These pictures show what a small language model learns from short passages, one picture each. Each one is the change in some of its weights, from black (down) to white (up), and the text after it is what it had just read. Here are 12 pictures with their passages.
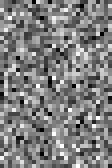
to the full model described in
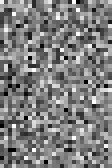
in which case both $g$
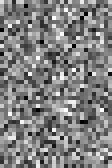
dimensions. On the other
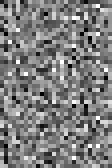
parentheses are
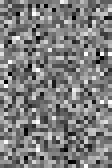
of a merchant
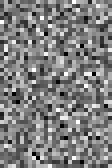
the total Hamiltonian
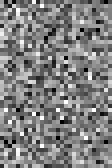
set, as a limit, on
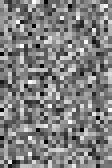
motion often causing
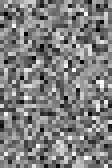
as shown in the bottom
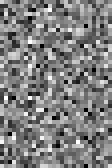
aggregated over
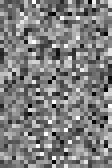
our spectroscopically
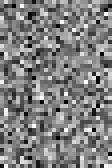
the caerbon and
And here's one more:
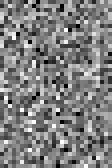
automotive sector
